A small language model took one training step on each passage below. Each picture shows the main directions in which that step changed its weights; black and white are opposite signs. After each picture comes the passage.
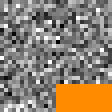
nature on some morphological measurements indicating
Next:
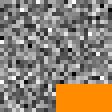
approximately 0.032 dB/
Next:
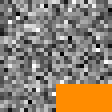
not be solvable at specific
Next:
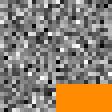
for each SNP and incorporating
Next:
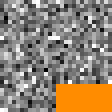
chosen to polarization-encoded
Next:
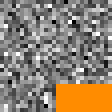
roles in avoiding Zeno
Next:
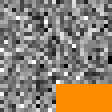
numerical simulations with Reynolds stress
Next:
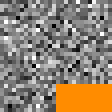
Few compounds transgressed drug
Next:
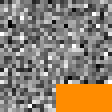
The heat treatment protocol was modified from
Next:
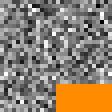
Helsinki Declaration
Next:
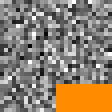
can detect risk several minutes in
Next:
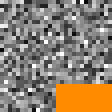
distribution for the same location and accumulation
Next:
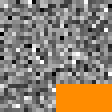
results for $g^*$ do not
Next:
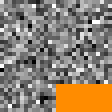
separated out during heating, filtered
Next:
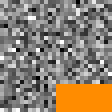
(MAV), Standard
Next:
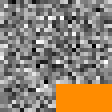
using Euler's formula, and
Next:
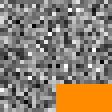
of metal and the ligand were
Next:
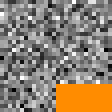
as a means of **(digital)
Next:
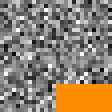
only when error chains form
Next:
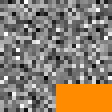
points in the laser-induced
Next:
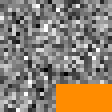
deposited in NOC
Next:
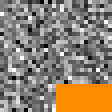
or decays [$\propto
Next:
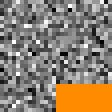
reproducible but false positive detection
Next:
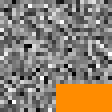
the global ranges from the open literature presented
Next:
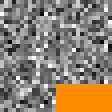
Active operations of commercial
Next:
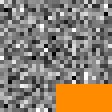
In view of this fact the parent
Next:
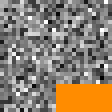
See [16] for a detailed discussion
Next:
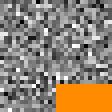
1.325 The above table is
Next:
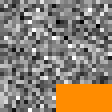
Hamiltonian may be rewritten as
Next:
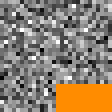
attacks that can bypass
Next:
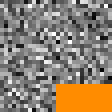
stress-related adrenaline
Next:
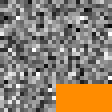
models, adding to the uncertainty.
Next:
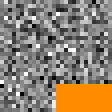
but also the influence of methods of production used
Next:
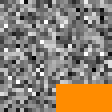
why only two pieces of
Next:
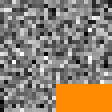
the Yukawa matrices
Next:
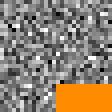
(\ref{ec}), to obtain the final
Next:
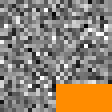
the selection process and producing representative
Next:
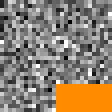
to be chosen carefully. A
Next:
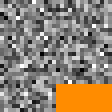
providing the opportunity to discuss with many
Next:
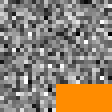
than for a circular orbit.
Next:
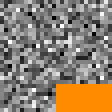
before the degenaracy of the
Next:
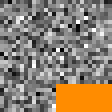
we proposed a temperature detector PTAT
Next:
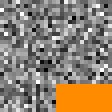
respondent profiles, evaluating each for
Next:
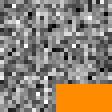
Niruri for Possible
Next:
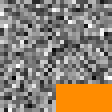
are now commercially available. The
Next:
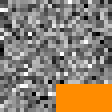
to know how the transaction of
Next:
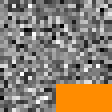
anthropogenic dispersal
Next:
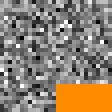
experience have positive correlation with deep, surface,
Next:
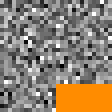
Sum Rules} In the
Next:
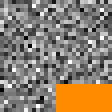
{3D} point cloud reconstruction from
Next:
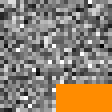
in-depth comparative study of
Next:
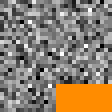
that the combined dataset still provides significant
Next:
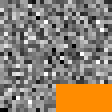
method, and find that the density functionals
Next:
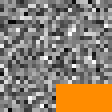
allows us to add several tweaks
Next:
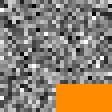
be changed or controlled, the human
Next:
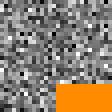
factors as $t\rightarrow 0$ will
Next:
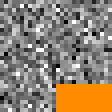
review pointed out its importance as
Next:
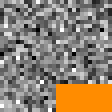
the outer horizon is mainly considered
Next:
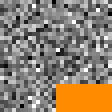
iron pnictides, the
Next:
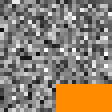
by factors of $-1$ in our
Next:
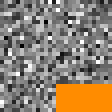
The CCTV monitor then
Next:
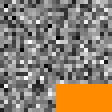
All the derivations above were based on the
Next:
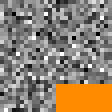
Ising models with one-dimensional
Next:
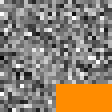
domain knowledge (lead) with application to
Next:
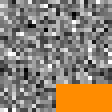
data, as shown in Figure 1.,
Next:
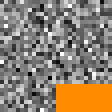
generalized mass~$M_4$
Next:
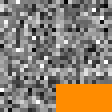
Pohang University of Science and Technology
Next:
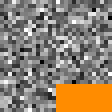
using only clinical data.
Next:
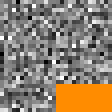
allowed in the $a$ mode.
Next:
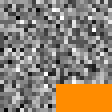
below 116 GPa,
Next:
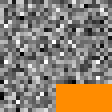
a person works with animal
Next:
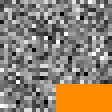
Fear due to ear disease 0
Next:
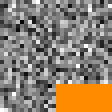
well as practical classes were
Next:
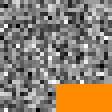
mass definition suffers from the
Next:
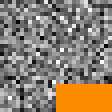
scenario could achieve 65% reductions
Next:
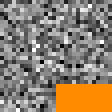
test results, and the exclusion of
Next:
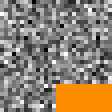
that it is sometimes difficult to know
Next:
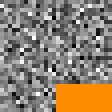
\cite{LKGS}. In
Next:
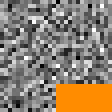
as observed previously in Refs.
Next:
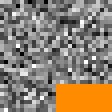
dwarfs are the coldest
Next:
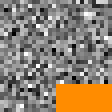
find all the branches of the
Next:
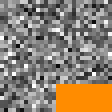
grain boundaries, and on the use
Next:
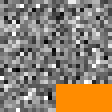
on the USC-SIPI image
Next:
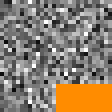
the self-perception of health during
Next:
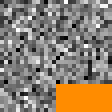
After we have chosen the normalization as
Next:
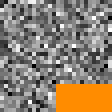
of their errors and redirect them to
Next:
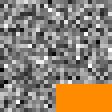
in the way we seek the classification
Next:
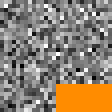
power analysis} Before the
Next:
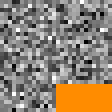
the evolution of the SWAP efficiency
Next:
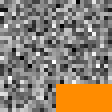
thoughts to share. The
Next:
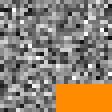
$\alpha$, the more local the
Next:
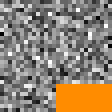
The calculations have been performed by simulating the
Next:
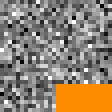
is high level office politic.
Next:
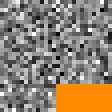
gravity corresponding to a charged
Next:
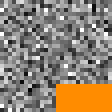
was later developed (Magnione
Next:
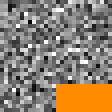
applied as an independent module to further
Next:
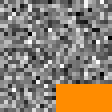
amplitude $h$, and frequency $\nu$.
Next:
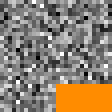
awarded to students in such
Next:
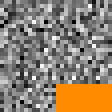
tertiary wastewater treatment plants
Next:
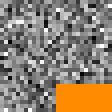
almost prohibited. If a beam
